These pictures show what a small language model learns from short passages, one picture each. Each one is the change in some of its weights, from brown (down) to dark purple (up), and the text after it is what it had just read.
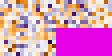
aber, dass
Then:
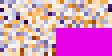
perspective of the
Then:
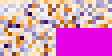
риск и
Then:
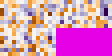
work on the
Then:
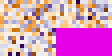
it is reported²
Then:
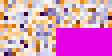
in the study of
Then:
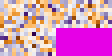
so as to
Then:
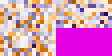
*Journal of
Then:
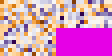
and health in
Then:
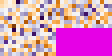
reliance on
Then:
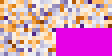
and decaying
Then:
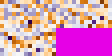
information about the
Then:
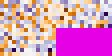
the left
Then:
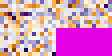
develop in the context
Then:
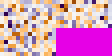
se desbrida
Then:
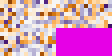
se realizarán
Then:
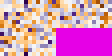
(such as
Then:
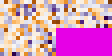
actively participated
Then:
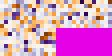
reflected in the
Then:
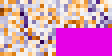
of alternating
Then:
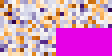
exists of the
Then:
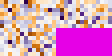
from 2 days
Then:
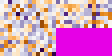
O presente
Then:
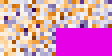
proposed by
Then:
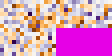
To Estimate
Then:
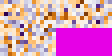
Auto an
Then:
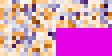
modern urban
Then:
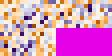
unui alt
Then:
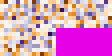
differences related to
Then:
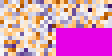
treated with high
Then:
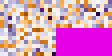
of citations
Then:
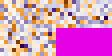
to assess the tool
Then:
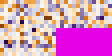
before taking
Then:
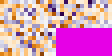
para poder
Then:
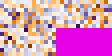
obvious from the
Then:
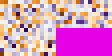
diseases, such
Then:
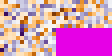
psychological basis
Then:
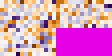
steady rate
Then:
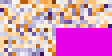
se elabora
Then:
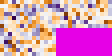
interesting to
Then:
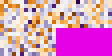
models to explain
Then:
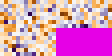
van deze
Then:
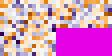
de contrôle
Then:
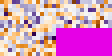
ml portion
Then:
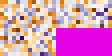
type of attack
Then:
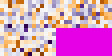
olishi va
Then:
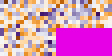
stated need for
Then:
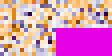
dupla de
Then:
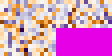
en el texto
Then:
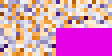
the format of
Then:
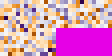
analysed in
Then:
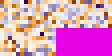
while delayed
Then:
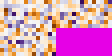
(metade da
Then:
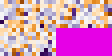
depression of
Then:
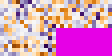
linha do
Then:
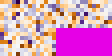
protect the
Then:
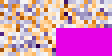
the old
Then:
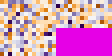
a reformok
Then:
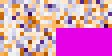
various states to
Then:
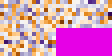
the country. The
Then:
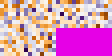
explored the
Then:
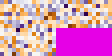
AA France
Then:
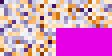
las metodologías
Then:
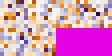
of bromine
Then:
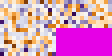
a cruel
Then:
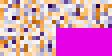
efficient green
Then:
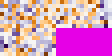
the effect of
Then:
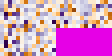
7 2 Integr
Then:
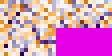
age in the
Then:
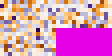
that *9th
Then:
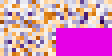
Representation of
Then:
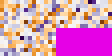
image. The
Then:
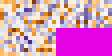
field? And
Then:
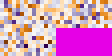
où se
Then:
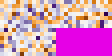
is a set that
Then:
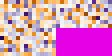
drop was observed
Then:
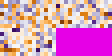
the plant.
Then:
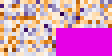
their participation.
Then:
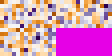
sobre em que
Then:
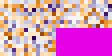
não implique
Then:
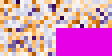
inclusion and
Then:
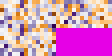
a proposiciones
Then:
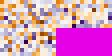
and particularly
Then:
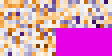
Methods :
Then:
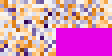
the refined and
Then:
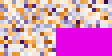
to be detected
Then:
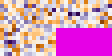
to support over
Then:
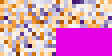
and contribute to
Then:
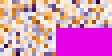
modules for
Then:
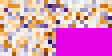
against the
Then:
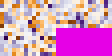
only to education,
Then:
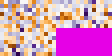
the degree
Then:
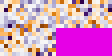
categorías: -
